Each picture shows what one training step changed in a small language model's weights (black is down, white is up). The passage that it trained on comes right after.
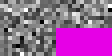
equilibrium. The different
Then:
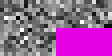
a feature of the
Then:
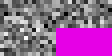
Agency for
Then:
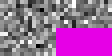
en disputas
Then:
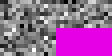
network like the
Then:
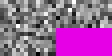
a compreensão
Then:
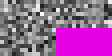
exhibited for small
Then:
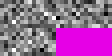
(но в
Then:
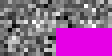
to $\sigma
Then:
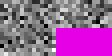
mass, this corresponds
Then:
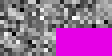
Spielart sind
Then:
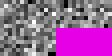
the effect of
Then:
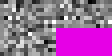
de leite que
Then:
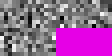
а также
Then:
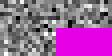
breaking. Using
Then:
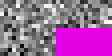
cu aceste
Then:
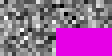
a more interactions are
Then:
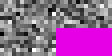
$ \lambda
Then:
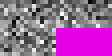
this section. The
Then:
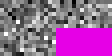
within the the energy
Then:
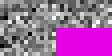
weakness starts
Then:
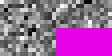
the Nature
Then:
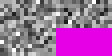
part and promote
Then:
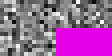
transverse momenta,
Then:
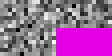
under reduced power and
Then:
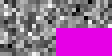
to glue
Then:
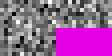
with different dynamic
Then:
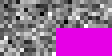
charm production in
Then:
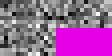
using the concentration parameter
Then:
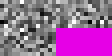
que a engine
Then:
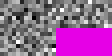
unter GOF
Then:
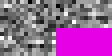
initial radius of the
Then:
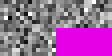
images and visual features
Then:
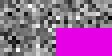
model in the energy
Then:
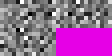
2. Figure
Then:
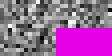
today and
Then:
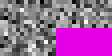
caregiver of
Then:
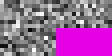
parts of the result
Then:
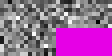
relationship individuals would have
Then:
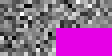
The complete expressions
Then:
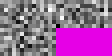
selection methods:
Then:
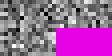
index is better
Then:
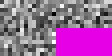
fluxo de
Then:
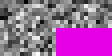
in daily
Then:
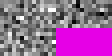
recommendations: -
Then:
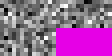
will increase the
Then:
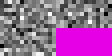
and (or)
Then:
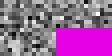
les points de
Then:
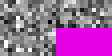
a naše
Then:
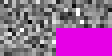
As shown in that
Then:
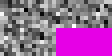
Raman phonon
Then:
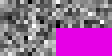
of operations and
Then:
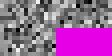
phase and the local
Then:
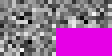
any additional reduction in
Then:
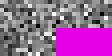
nonlinear function,
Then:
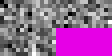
of magnitude lower than
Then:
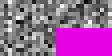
the local authorities
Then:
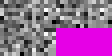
like to thank
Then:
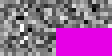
a potent
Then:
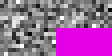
discuss optimizing observations
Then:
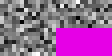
as a sort
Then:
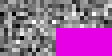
$pp$ events
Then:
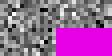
can make an individual
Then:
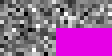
increase in the size
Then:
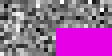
– buvining
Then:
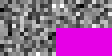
the game's
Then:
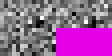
šitý program
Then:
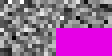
los docentes a
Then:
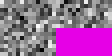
interpreting findings,
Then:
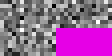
LB was used
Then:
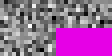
color indicates time,
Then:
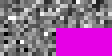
water of dental
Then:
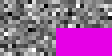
waves on the early
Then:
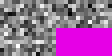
únicamente una
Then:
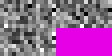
left hand panels indicate
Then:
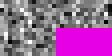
a mineral
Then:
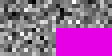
also known as
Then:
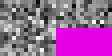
expand Eqn.\
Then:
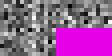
decay width of
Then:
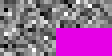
The formation of the
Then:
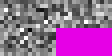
a textual
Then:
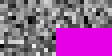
de friction
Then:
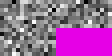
the inverse
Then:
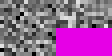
importación un
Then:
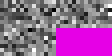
agreement between the
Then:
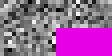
Let the
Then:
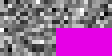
main countries in Europe
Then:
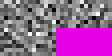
cambio y su
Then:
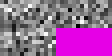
treatment. Despite
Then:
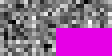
the right edge of
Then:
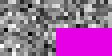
and new technologies contribute
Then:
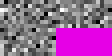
color, decreased
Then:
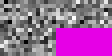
sufficient funds he
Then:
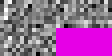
de objetos
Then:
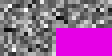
relative to 2020 will
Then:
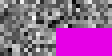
constant of air at
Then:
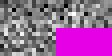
Not only do
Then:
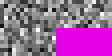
teaching methods and
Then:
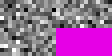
border social capital
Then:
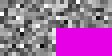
25: Corte
